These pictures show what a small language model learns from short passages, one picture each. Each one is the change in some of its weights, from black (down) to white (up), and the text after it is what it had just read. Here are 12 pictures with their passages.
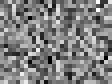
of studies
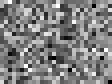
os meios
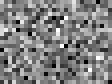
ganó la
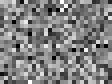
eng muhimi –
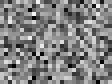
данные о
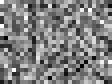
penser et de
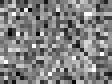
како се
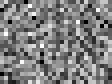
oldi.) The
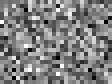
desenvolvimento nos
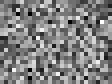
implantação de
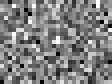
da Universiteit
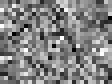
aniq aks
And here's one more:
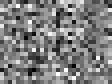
промени в
